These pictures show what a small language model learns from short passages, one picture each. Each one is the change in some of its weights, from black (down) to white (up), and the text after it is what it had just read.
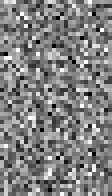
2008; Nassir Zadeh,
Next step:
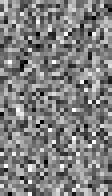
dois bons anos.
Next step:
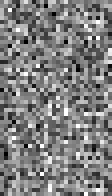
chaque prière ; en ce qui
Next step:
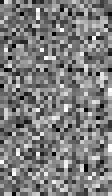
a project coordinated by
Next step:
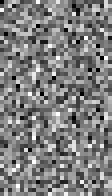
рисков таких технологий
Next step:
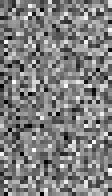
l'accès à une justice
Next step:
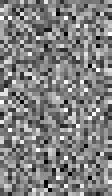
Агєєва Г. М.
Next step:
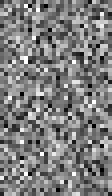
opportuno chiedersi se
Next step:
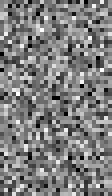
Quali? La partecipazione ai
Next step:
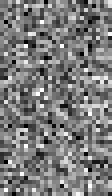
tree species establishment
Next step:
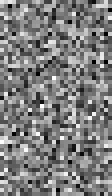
nosotros mismos, o
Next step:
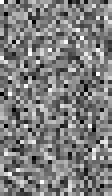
del índice serán consideradas
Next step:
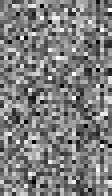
superfícies e de
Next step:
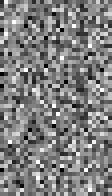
cercetări arată
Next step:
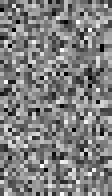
clientes se vuelve más
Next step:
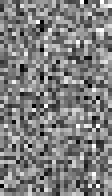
la France et les pays
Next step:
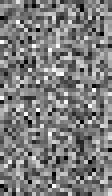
casos de teste com menos
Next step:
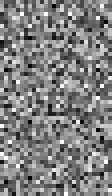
tecnológicos digitais que
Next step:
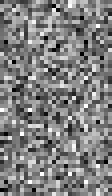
работы сердца,
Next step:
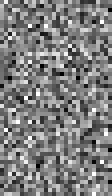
National Bank of Serbia
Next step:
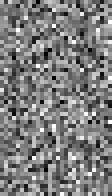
para gerenciar as informações
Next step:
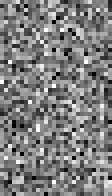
o STF, tendo como
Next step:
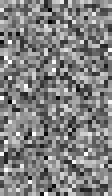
lucrul acesta s-a
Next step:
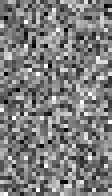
mais simples como média,
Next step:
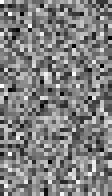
manifiesta o tácita
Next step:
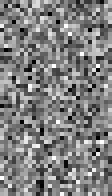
«За рулём».
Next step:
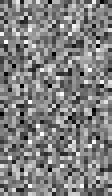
разработке и разработке
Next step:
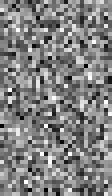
obyektни anglashi,
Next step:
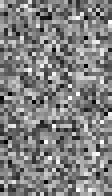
apostrofdan tashkil topgan.
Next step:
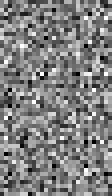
a una compraventa de bien
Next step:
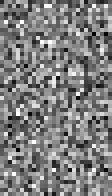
de se comunicar, trocando
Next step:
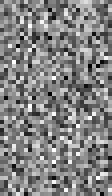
decorrência de uma
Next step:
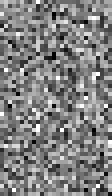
18. Cheatham,
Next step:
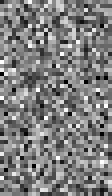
Rossiya arqalı
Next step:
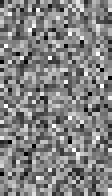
в то же время
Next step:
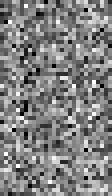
bo'lishida va bir
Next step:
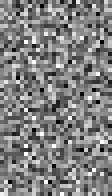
Інституційні особливості
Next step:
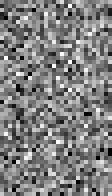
киста височной доли
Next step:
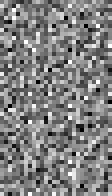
2, Выпуск
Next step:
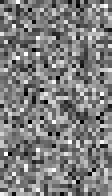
de Ética em Pesquisa da
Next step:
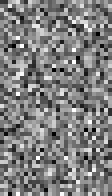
in fetal growth
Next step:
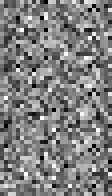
constatar por meio das
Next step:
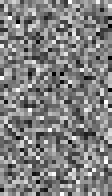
dar.uchun diss. –
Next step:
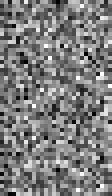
siendo muy significativo. Una
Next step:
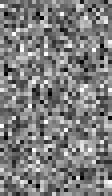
transformações ocorridas nas décadas
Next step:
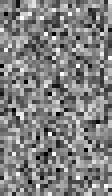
va hodisalarga obyektiv
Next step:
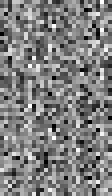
boshqarish, nazorat qilish
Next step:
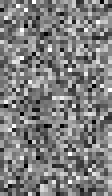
va birdaniga xotiraga
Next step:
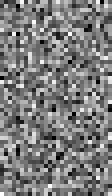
також допомагає
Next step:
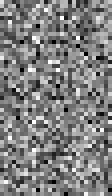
reconocimiento ha permitido un
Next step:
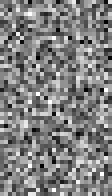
nomzodi, dotsent
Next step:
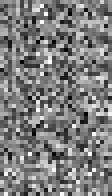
aislado podría tener
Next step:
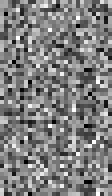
Börner, Matthias
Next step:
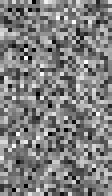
România ³ Agata
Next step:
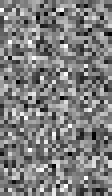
Xalqaro tashkilotlarning
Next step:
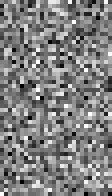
TECHNOLOGY.* 2013
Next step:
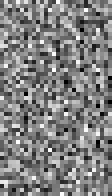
faqat kayfiyat
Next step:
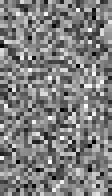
trabajados en el periodo).
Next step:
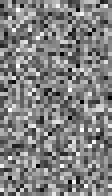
українського театру.
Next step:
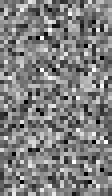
katılma derecelerini
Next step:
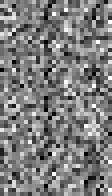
qo'llash tajribasi va
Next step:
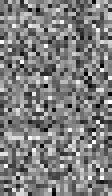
momento, recomendação de
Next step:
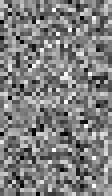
doença. A última
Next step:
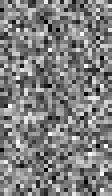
portfelini samarali boshqarish
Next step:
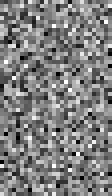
таких доказательств.
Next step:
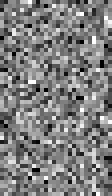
yang sering dijumpai pada
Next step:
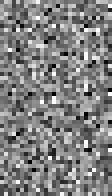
que la concibió).
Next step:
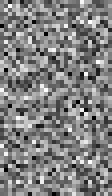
sug'urta kompensatsiyasi
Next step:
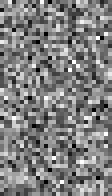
yopiq bilim maskani
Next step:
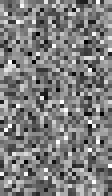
hayoti uning oldiga
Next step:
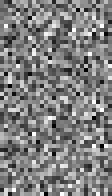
del trabajo es evaluar la
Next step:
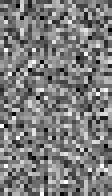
de luz y al tiempo como
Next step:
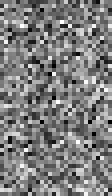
anhelos. En relación con
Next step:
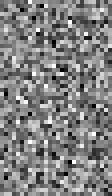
Zielwortschatzes oder
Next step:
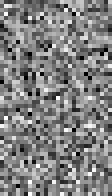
- ❖ Olingan
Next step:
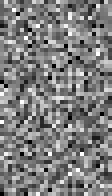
внесении изменений в
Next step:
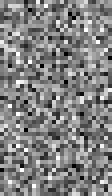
digitalization of criminal
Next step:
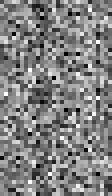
kelayotgan global muammolar,
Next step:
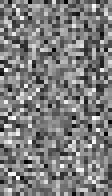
with regard to the unequal
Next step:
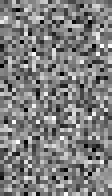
als solche wahrgenommen werden
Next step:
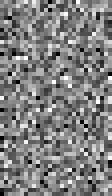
cair tempe menjadi
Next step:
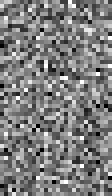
la Maestría en Derecho
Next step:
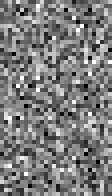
immune response to any
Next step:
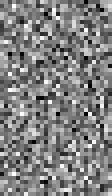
que la sarcopenia se puede
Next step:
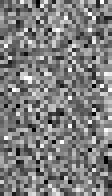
metode pengajaran yang dapat
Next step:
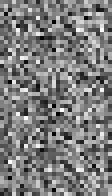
va o‘zgarishlar
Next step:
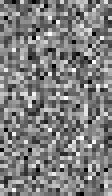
ser que ante la ausencia de una
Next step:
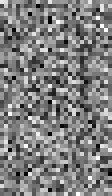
outros gêneros musicais
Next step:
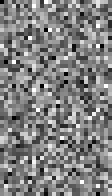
поширення інформації за
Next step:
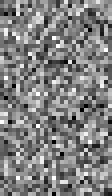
(Pekpazar vd.,
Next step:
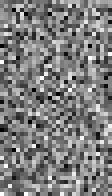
сформировалось на
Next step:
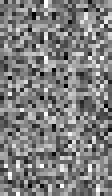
Schülerschaften in der
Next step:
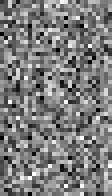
техніки, технології та
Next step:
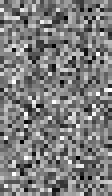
diferentes de la personalidad de las
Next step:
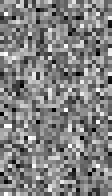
вони ще довго не
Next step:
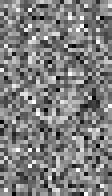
significantly reduces carbon
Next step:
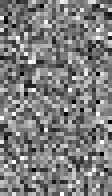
avantages indéniables,
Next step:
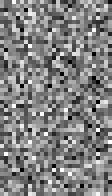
разработанного модуля,
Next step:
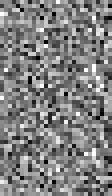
profile yang sudah ada
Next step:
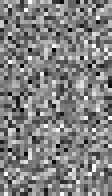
aktywny udział w
